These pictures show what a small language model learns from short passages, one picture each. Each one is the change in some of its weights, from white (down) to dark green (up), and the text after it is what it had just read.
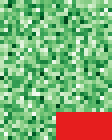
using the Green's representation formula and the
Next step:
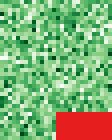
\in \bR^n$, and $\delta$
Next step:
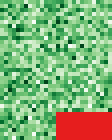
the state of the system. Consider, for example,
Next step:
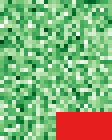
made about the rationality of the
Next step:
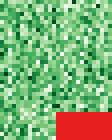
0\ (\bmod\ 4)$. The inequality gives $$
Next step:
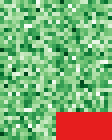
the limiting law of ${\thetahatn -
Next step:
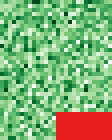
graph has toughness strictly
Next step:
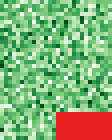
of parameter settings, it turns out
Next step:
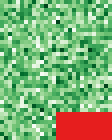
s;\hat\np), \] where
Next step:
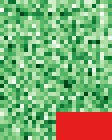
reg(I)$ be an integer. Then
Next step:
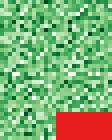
general solution to this Schlesinger system was
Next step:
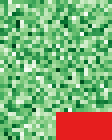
uniformly convex in $M^{2 \times
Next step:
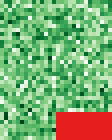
knot projections. Even when a grid
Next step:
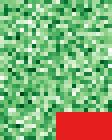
availability. These
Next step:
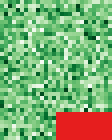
Figure 2, unreachable nodes are
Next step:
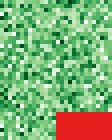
representatives. Map $A$ to
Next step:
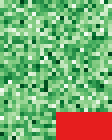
$n\geq 120m.$ \medskip
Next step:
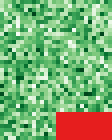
a}(M)=0$. On the other hand,
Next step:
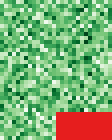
can get \begin{align} \Big|
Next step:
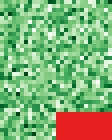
the $m$-regular graph with vertices
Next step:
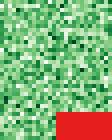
$\widehat\Lambda(b)=\Lambda(a)$ if
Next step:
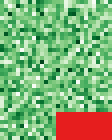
is a torus over $E$ of the same
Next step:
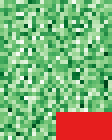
semi-orientation of $A$
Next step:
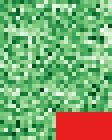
$1\leq v\leq u$ such that
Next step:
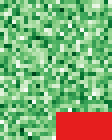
case, i.e., under the following
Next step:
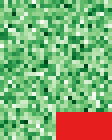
hyperreduction method: an adaptive approach}},
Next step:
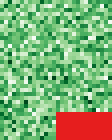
states of the corresponding Yang-Mills theory
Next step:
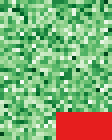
that the strong $P$ tensor is defined by
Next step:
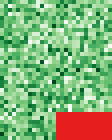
and then let $T\to\i$ to get
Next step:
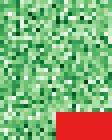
the SOC formulation. A similar approach is
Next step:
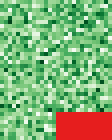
where $a$ is the length of a
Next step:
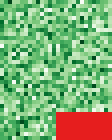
diagram. Now since the generalized
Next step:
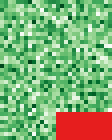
trivial knot by a single crossing
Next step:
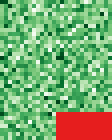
lines of writing down partial
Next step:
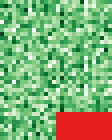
on $w^{*}$-closed linear
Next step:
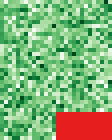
\sum_k m_k$, from components
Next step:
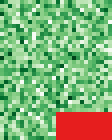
the title of his talk at the
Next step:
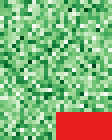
amount can vary from the previous
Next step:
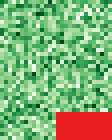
resulting curl equations can be associated with an
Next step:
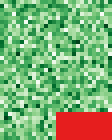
\underline{Step 3.1:} We
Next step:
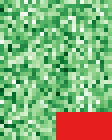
Furthermore, we have provided some nice
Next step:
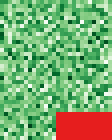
on $[0,1]$ such that \[ \widehat
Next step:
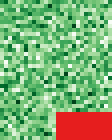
what happens to the trace
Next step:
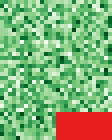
methods. In our numerical
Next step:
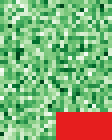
non-trivial. Recall that the Bloch
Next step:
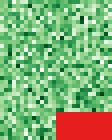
to substitute the $a_i$
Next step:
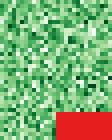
is the supremum with respect to all possible
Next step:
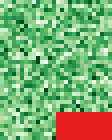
{\rm CV}(F_n)\cup \partial
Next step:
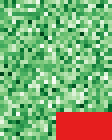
A. Nghia}, DOI =
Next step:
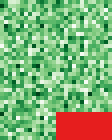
semigroup $T$ to be finitely
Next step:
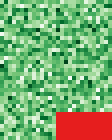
simple assumption $u_0\in
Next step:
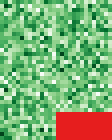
a scatter plot showing the
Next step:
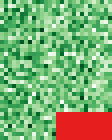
Y| \geq p + 1$, which gives
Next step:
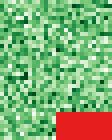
constant the pressure is determined up through the
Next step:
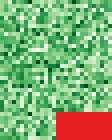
dataset. E, W, C, and the number
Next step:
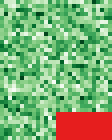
norm in the space $H_\l$ which is
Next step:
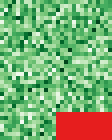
for the Mauldin--Williams
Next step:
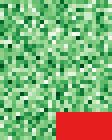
systems of linear equations, and examine its properties
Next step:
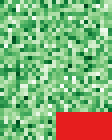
suffices to check that $\Lambda$ is
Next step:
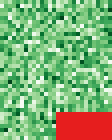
of inversion, and consequent scale
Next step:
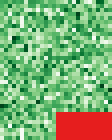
remark (p. 152), as to the
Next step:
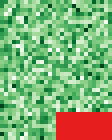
expressions for the remainder in the
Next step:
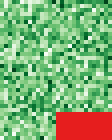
$p$-elastic curves for
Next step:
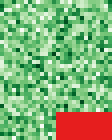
$\xi_i$, we note that the matrix
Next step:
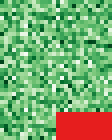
(\ref{eqn : etoile2})
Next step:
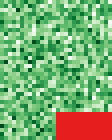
F_1=& g\cdot\nabla
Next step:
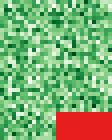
G'/C\oplus C$, we have
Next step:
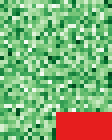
quotient. The topological degree of
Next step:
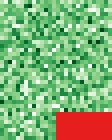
a sequence of toroidal blow-ups
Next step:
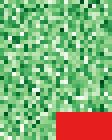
confirm the performance of the
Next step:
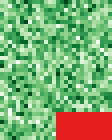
and} \quad \abv (a,
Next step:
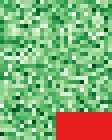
$\psi _{\alpha }$ is torsion.
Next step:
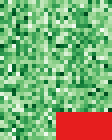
define a mapping $\tau\colon C\to
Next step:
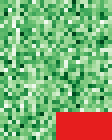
multi-fractal measure, chaotic
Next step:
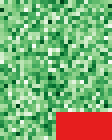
only one positive Lyapunov exponent
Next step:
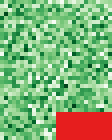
for alternatives. In contrast to
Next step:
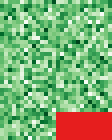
\end{proof} The next result provides a
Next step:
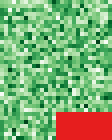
$\qs(u)$. In particular,
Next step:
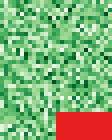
main result in \cite{He20} is as
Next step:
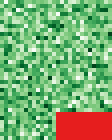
The following formulas are valid for $\Im
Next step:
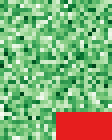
structure at a local level. Therefore, we have
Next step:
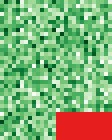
endowed with a Riemannian metric
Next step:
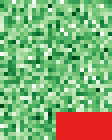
from $z$ to the boundary $\partial G$ of
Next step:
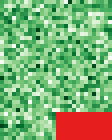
kernel $\tilde K(u).$ In fact,
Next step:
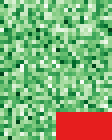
and $\varepsilon'_{j-1}$ is the
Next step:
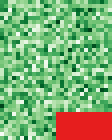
neither affine in this case, in fact
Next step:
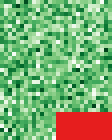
A {\bf disc} (resp. an
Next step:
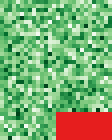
appendix. Versions of the
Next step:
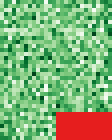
$\mathcal{H}$ be the complete lattice cone
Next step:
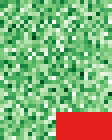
could be designed for mainstream
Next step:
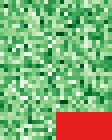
for its enclosing curve $\gamma$, the following
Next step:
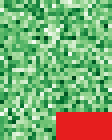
$t_{i}\rightarrow T$ such that
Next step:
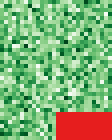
the route. Consider a given route
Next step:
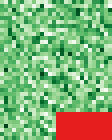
inductive hypothesis and by
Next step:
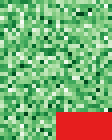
this equality converges to $Rs\zeta$
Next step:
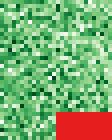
both inverse and log Barrier
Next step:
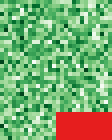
of $q$, namely for $q \leq
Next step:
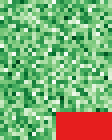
terminating in *v*. The
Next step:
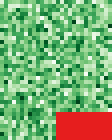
z\mapsto -\frac 1z$, with
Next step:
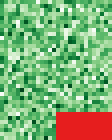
is a left-inverse operator to the
